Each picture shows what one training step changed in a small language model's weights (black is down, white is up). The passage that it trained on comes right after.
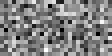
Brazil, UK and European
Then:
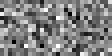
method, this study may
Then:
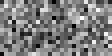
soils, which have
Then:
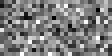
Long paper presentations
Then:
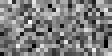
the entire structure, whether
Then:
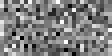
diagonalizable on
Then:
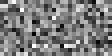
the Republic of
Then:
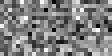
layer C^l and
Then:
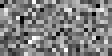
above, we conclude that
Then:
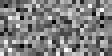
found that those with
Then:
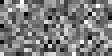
significant challenges. The increased
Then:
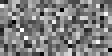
exhibit radial symmetry,
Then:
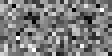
on activity implementation by the
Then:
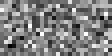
to Willey
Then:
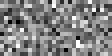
directly teaches tourism,
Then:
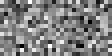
graph $G$ by
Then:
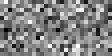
bio-based economy
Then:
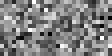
Notice, however,
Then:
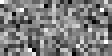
is geographically located
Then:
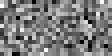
is critical, as even
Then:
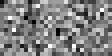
from permanent water
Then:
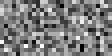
the individual applied fibers.
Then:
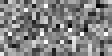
elliptic curves described by
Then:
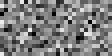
forms of renewable
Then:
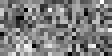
a counterclockwise
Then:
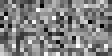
a study was firstly
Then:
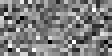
accelerated convergence for
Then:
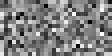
for every very general
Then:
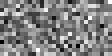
method based on the
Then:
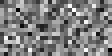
probability content: for any
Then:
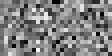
length 1 gives the desired
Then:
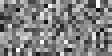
contour will be the
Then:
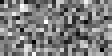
school age, involved and
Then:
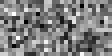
These generating functions may be
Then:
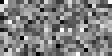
área da
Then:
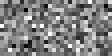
maximal intensity, see
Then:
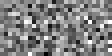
$\delta$ and the
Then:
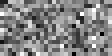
flow as a power plant
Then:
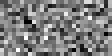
α/M and
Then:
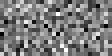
study recommends that government
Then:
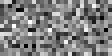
{\bf Remark 1.}
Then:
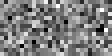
that the commutator
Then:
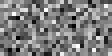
with, we recall the
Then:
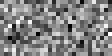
Structure Based
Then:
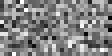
requires further investigation and
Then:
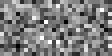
that Bernoulli numbers
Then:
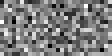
social and emotional
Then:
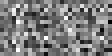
3$. This implies
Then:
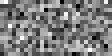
an extremal ray
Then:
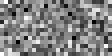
geodesic submanifold or a
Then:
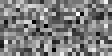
study of the characteristics of
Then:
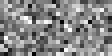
review and editing:
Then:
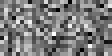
\ bba m
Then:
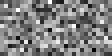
inverse problem of the
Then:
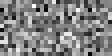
Photo 5:
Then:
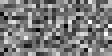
graphs, {\it
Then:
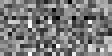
{\it Logic
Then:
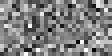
to the action of
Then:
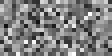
the same manner. A
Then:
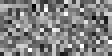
reaches the preset
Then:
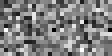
proposed and verified to
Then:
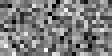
raw material can be
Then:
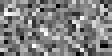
more restrictive definition:
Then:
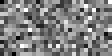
signal, thus providing an
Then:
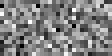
grass tribes
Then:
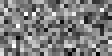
applications. We introduce a
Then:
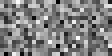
quotations presented to
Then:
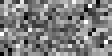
wide range of applications that
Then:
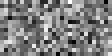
points $y$ in
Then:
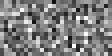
and gray relation analysis
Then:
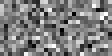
the corresponding moduli space for
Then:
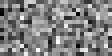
of calcium
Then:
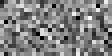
events were reported to the
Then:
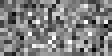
D., Waring
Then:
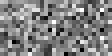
with $\alpha =
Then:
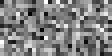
a constant magnetic field
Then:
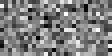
$K$ contains the
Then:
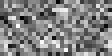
pole of order
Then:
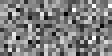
due to the same factors
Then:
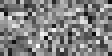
and the referee
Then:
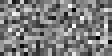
numerical experiments conducted on two
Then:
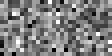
approximation function $\Psi$
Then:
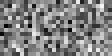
repeated to get two spaces
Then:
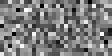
extended in various ways to
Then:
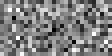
the approaches for standardization
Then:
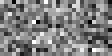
any health or safety issue
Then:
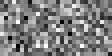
challenge met by the teacher
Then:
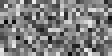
ways of attaching a
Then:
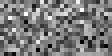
increases in 1% as
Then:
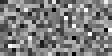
surface of the sphere along
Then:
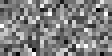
is that account collection
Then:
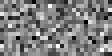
of average, percentage,
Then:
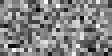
A positive shift of
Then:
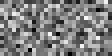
in computational complexity, give
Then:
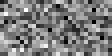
measurements of all vehicles
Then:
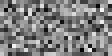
research interest. The dual
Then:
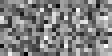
using wind tunnel
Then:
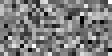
the theory and discusses
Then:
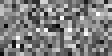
the complement of a
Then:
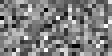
degrees from 6.2
